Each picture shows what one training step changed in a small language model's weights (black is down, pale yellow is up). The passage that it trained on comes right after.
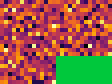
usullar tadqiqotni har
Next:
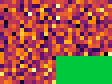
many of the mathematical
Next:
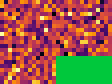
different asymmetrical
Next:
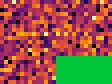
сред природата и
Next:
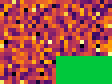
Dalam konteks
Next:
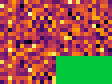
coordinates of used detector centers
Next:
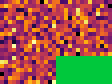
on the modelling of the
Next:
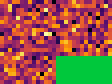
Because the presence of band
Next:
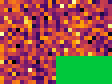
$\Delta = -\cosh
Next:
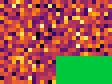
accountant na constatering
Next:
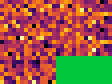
asosida qurildi:
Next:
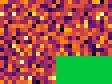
w czasie
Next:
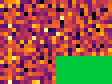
that observed and the parameters
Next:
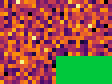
placing contrarian
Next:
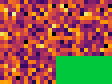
dengan rata-rata
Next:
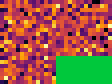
obtaining the systemic redshift
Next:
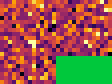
що свідчить про
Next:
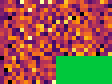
del cual la dinastía
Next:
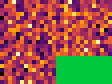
setup, but can be
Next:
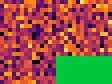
time. The latter have provided
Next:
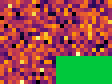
ve Roberts,
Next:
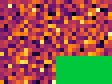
the Wooden Parts
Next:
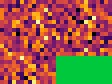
en este ámbito,
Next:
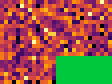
confere ao Comitê
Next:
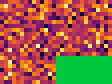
weak non-linear effects of
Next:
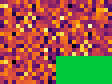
coordinate space and back:
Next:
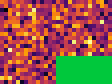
This work demonstrates how
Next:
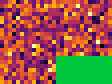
to special points in the figure
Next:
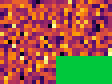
for the realization of quantum
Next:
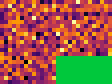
an attractive theoretical
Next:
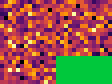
can be described as a function
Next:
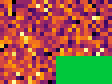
que diminutos,
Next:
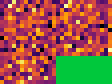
event. vermindering van
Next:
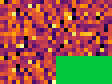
generalizing Eq.
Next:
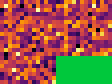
extremely rare and
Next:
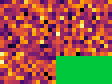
N. The framework of
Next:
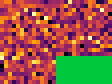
При дивите видове
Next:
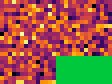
accounts sent
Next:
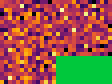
the saturation values from
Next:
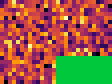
are imposed on the
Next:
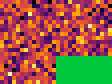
$\xi$ decreases in both
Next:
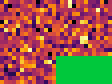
levar até à
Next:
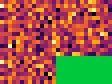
A variety of theoretical
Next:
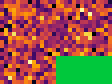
unor bariere în
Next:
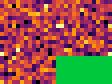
tagacha kadrni
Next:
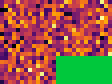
the brightest component, the
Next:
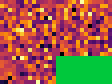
force of the system. As
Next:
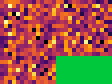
after some simple calculations we
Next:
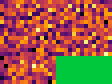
traditional opacities
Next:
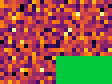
(a) was trained
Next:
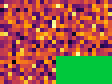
both the tested person and
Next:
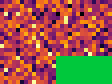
inclination angle $\alpha$.
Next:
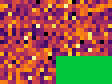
named in publications.
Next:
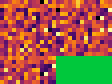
towards the charge density wave
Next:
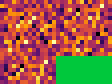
this sequence, with the
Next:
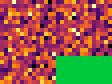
the partition function due to
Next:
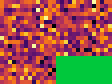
(\Theta_s -
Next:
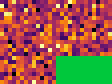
per-region sample sizes
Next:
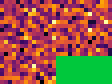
using Fourier-based
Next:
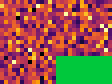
known as spin-polarization
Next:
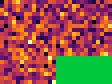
dapat dilaksanakan
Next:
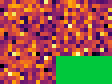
authors formally introduce their
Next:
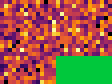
field is applied in the
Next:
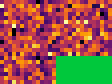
their network architectures.
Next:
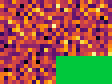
partitioning of the information
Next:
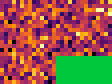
presente estudo tem como
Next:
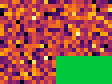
pulled down partly
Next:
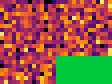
to the Zn/S
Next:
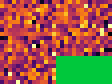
Hamiltonian embedding once the
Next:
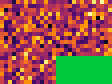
in: Staffeldt
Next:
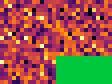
jarayon sub‘ektlarining
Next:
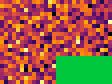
$y$ are the position
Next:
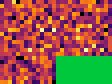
conceput de B.
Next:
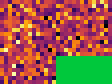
galvanic effect, can
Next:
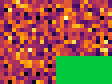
were created since the
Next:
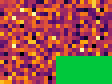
{Renormalization group
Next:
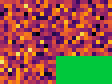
have been had the experiment not
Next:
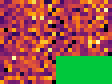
у дівчат,
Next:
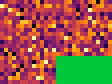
strategies, and some
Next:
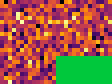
most goals) and
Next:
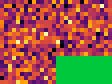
butun o'quv
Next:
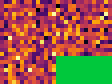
the reference implementation, we use
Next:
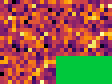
com outras crianças os
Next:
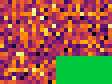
Isso resulta na
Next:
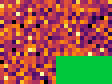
$-$ denote the cation
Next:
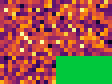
gumon qilingan
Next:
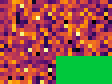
dessas pessoas não
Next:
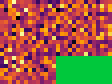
nonlinear optical interactions in
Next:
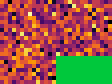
обучение как средство
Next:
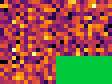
руку государства»,
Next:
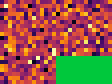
is 100 MeV, the
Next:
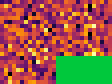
degree of polarization, $$
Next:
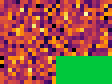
asymptotic flat regions.}
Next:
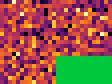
Besides, we consider
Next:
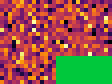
сознания — этой
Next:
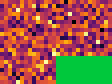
QE and stripon
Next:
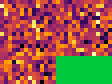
are $KN$ and
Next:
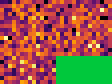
no se encontraron
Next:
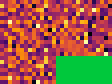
occupation of quantum states,
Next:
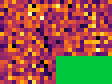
data by excluding transitions
